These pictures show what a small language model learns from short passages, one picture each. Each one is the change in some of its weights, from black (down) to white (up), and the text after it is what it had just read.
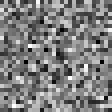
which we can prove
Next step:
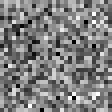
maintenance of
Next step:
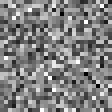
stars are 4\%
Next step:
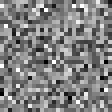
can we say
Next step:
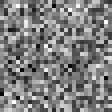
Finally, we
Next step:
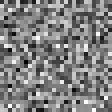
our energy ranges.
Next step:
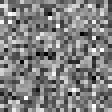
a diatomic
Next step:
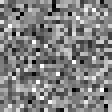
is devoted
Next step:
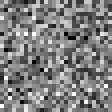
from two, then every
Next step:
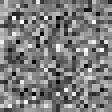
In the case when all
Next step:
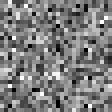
Now consider that the
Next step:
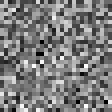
the existence of
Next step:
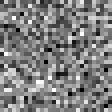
We implement our
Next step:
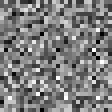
but only as an
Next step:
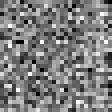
depicted at
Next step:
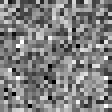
the extremely
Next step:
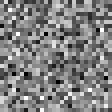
be interpreted as
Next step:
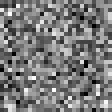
accuracy of
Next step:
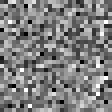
\} \subset
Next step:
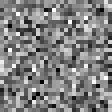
almost product
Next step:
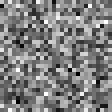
in the training
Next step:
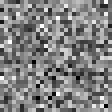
picture and outline
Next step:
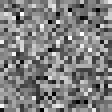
driver and
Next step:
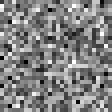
\cdot \cdot +
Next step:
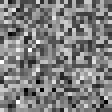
the effect of
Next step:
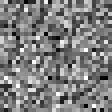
expected from longer
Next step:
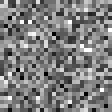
As in the proof of
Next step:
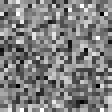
driven by an
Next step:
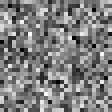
bear with us and
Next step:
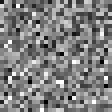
is a relatively new
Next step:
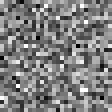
no plateau properties
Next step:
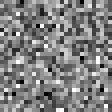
is closed in
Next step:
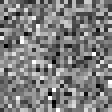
results also highlight
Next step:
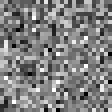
to determine the
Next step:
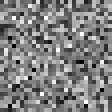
We find that a
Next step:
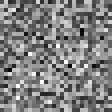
the role of finite
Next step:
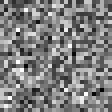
of the fitted
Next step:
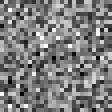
be termed *a
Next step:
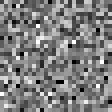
is denoted by
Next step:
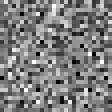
$ is called
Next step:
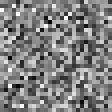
the profiles
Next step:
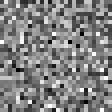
we simplify
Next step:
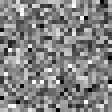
. A spin
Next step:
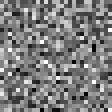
to do this.
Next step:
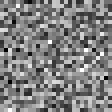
phase in such a
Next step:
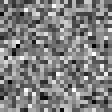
of $KG$
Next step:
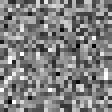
second experiment was
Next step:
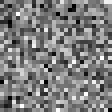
to packet
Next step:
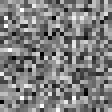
possible connection
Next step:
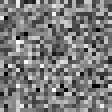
any $k \geq
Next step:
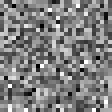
the best least
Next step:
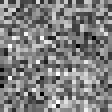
the details
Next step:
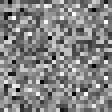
f.} Fitted
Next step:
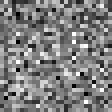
instability of second
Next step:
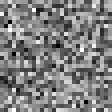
const.$ for
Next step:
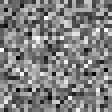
used for numerical calculations
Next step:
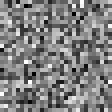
us to calculate the
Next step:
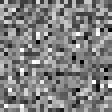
the mean reversion
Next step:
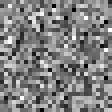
Pulse and
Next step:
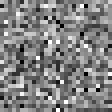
Khalil et
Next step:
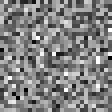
when we later
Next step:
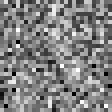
$G$ and the
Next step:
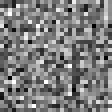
most accurate
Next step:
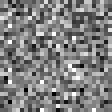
whole domain
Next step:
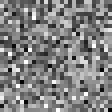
to ship
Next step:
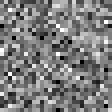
be convenient
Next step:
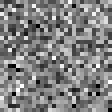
estimator is
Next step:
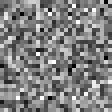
store and access
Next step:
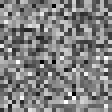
pose of a
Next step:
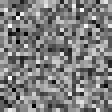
help in
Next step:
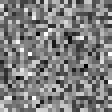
to the wind
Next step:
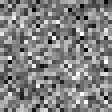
Lie homomorphism.
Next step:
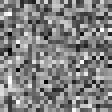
packet of length
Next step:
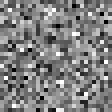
The isomorphic
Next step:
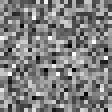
to point out a
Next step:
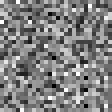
compute the functions
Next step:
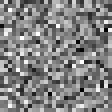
be separating,
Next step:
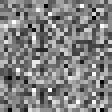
arrows) are
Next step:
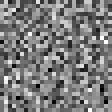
the model with $\phi
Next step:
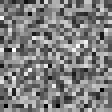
possibility that the
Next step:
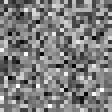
of these algorithms
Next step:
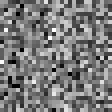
critical point at
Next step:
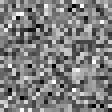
analogous to
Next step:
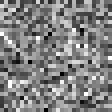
the gas phase,
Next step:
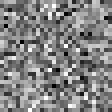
This trivially
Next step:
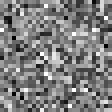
< \alpha \all
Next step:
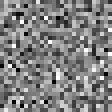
In this case we have
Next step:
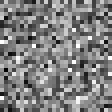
characterize nonlinear systems
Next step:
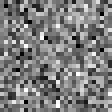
smearing in
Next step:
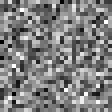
of pitch
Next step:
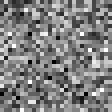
of complex dynamical
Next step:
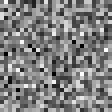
specified in the
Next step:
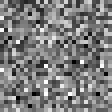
studies with a
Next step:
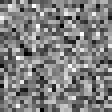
\emph{do not
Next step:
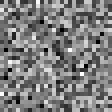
which the maximum
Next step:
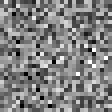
with their transformation properties
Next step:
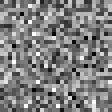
We also note that
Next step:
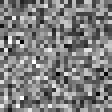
introduced in Section
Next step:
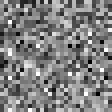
excess of data
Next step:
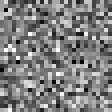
compact domains
